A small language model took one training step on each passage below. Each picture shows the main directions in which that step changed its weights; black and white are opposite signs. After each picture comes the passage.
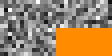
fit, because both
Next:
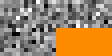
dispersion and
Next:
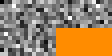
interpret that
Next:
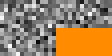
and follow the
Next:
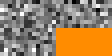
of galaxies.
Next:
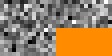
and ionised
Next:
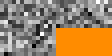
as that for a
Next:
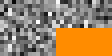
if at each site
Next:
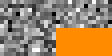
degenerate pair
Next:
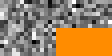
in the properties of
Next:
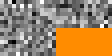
The intermediate
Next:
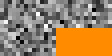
to the RF
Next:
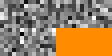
and are in agreement
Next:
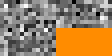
various core retrieval
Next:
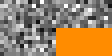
\in Q
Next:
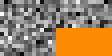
statistical significance.
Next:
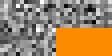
the low temperature region
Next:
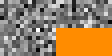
we must provide
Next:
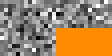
leading to different
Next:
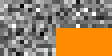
abundant the
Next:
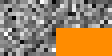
Phishing |
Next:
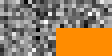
central tendencies
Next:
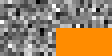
cloud (here we
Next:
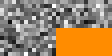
acting on the
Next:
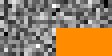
Now we can
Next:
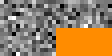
interactions with the magnitude
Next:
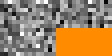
modes. Since this
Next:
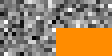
in WISE
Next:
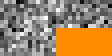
Even in case
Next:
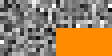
transition point at
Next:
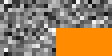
New fault
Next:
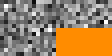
(a constant
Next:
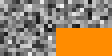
from a weaker
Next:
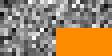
the Eastern
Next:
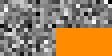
under scenarios of
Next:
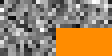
in glasses
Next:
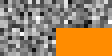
expand later from
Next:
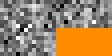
it corresponds to the
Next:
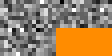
during the high
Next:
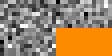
configurations in
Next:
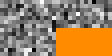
attraction may
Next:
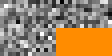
In each scenario,
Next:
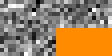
Animal Science
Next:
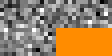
perturbation theory one
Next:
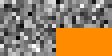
CT character of
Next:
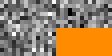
will be made with
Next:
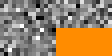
UV scale which
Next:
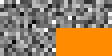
gray value of
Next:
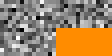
initialized with
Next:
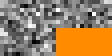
efficiency to reconstruct
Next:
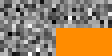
Whi5 as
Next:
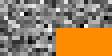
it as a symmetry
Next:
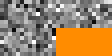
the need to
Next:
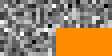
with $\delta
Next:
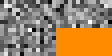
three dipoles
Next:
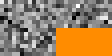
algorithm and then sample
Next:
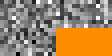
Also, as
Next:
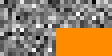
equator as it
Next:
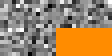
the scalars to
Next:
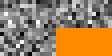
results that describe the
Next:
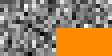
and solve
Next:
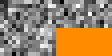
exactly in our
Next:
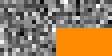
solved within
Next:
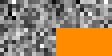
Later, in
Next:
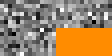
which is quite
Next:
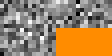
for Innovative
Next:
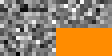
plane of the
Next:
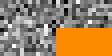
ms were
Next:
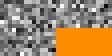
the dot with
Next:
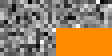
is quite
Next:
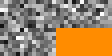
those of the
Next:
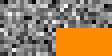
mapping &
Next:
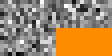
addition of a
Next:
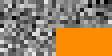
comparative spectra of
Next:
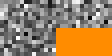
in the small and
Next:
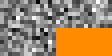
says nothing
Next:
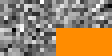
the white
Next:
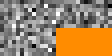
in custody
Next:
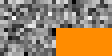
emissions from all
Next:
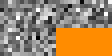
experimentally investigate
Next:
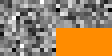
existing study
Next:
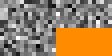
in the latter case
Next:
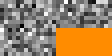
of MPI
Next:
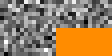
of the Hamiltonian,
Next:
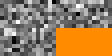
can be calculated by
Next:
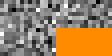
convergence of such
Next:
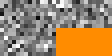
also evolutionary
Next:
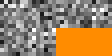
uncertainty conventions are
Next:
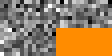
the strip
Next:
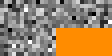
of validity of
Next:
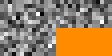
that reducing the
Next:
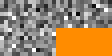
common, beamed
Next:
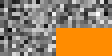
similar effects as discussed
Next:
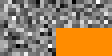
Based on the
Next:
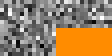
if we were to
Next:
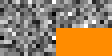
This probability ranges
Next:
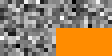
of the crystal
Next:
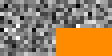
physical bath
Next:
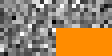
the Field
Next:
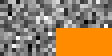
when the transmon
